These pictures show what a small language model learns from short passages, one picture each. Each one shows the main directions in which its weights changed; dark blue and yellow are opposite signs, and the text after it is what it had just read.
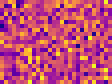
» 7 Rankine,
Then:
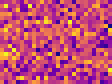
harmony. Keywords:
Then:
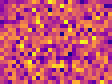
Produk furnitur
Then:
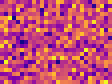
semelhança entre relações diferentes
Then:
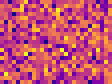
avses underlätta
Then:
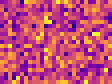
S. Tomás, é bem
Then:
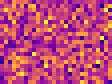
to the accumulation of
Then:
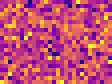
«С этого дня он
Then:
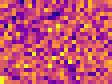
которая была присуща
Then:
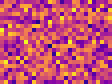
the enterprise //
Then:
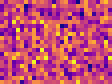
mientras que el 100 % de
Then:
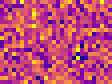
que pode trazer consequências
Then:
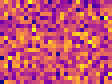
vazifalari to'g'risida
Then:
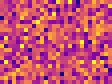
які беруть участь у
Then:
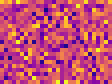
- JATAHY, Carlos
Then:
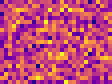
2000'li yıllardaki
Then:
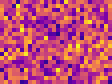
*Zhurnal obshchey
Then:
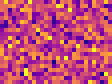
boruvchi bosqichli jarayon sifatida tashkil etish
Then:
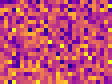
Guide for the Food
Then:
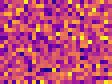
de cortarla, se
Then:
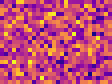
вона проходить через
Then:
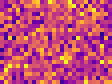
e não emitindo ramos
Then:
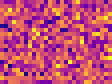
Дія вогню була
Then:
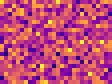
починається, коли компанія
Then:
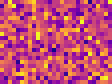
muhim o'rinni egallaydi
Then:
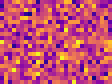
ham arab yozuvi bilan
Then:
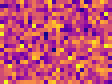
huquqiy tartibga soluvchi
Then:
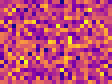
se enquadra o que acaba
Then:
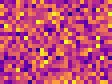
и геометрии,
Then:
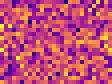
les investissements miniers
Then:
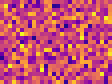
mustaqilligining birinchi kunlaridan
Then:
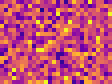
р. своїх учнів за
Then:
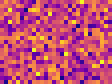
a teoria. Acredito que a
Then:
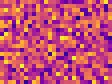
berbaur dengan teman lainnya
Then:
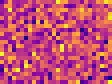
se mencionó, este
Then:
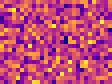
atenção pelo fato de ter
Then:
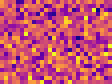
мақоллари жуда ҳам
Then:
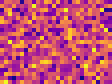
складі колегії
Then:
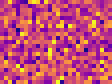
dinamiklerini aktif olarak
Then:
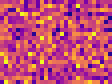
عن فلسطين في
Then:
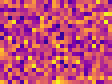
Según Plumwood
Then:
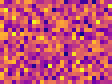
de novos segmentos de
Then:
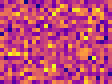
studiilor, (4)
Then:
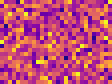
соответственно 3,1 и
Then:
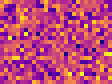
tüm kıtalarda
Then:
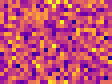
H_k matritsaların
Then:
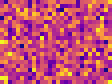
política educativa, no debe ser solo
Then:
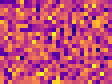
Э., Хамзаева Ш.
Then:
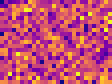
axborot ochiqligi va
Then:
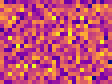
que a porcentagem de
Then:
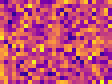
notwendige Future
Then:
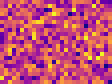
сетевой моделью
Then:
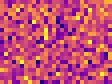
a los actuales habitantes de la
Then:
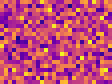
liberdade é um processo, um objetivo
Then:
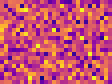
de boende som intervjuades
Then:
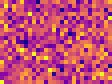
siguiente mapa con el número de
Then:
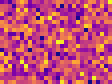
Плотность частиц грунта
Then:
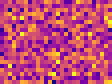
aniq bilimga ega bo'lishi
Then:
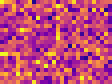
образования» // Сборник
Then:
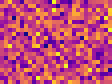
meio ao caos. Quando uma
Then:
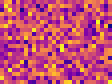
kuće osobno○
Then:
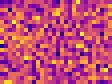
частная собственность,
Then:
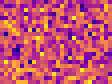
Lhitung lebih kecil
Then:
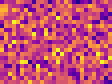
в єдиному цифровому
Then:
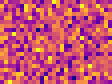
de barras de apoio e
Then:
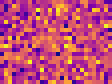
Ammora muborak
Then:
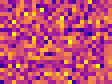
la Salud como estrategia de
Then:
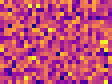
strukturaviy tahlili,
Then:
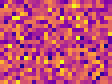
umum dapat dikatakan, bahwa
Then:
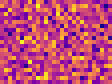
mahsulot yaratish.
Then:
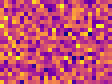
Pabolleta » Manuel
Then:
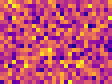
mazohir vositasidin
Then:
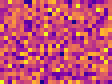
no quanto se recebe, no
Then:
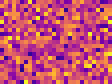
бізнес середовищі
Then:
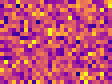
hamda yirik boylarning
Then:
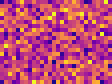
Юг, Центр –
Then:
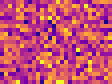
Бундай галкалардан
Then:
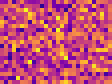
de 2000 anos. Propriedades
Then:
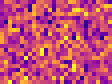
(Jensen dhe
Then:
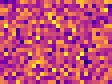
Жонмирзаева, Д.
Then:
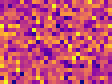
apă potabilă
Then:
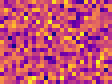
ve İktidar*,
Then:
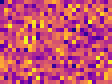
a la red de personas cuya actividad
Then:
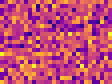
par la présence de nombreux
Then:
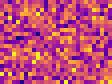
desmembraron una parte de
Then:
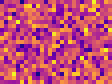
construcción de barreras
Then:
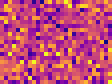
«риск», настолько
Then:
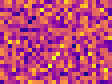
ответов, а также у
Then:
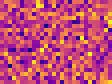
talabaning bilim darajasi va
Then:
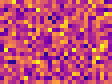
Тураев Э.Ю.,
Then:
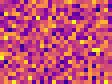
să facă. Această
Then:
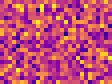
проблеми репрезентації
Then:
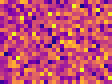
у подальшій професійній
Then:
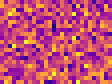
Vaya un moso pa un
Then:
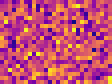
keksalarga aniq,
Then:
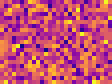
potrebbe in realtà
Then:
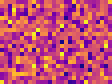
pas la seule modalité
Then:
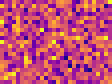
процесі цієї реалізації можуть
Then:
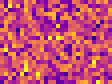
die quantitative und qualitative
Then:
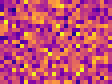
juga gak apa-apa
